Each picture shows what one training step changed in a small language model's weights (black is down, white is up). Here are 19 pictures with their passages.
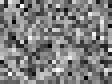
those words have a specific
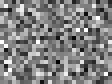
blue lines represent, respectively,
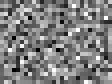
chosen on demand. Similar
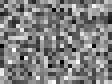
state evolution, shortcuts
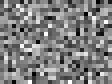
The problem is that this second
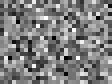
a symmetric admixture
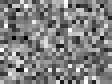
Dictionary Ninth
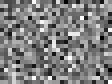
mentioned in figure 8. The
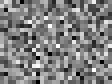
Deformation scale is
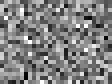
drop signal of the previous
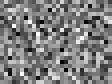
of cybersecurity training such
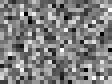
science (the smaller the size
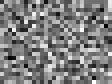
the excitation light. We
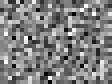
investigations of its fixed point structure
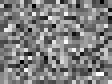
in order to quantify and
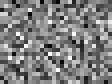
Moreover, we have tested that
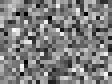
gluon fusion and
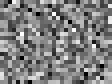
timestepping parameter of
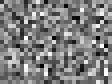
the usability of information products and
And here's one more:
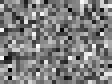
the recommendations made by
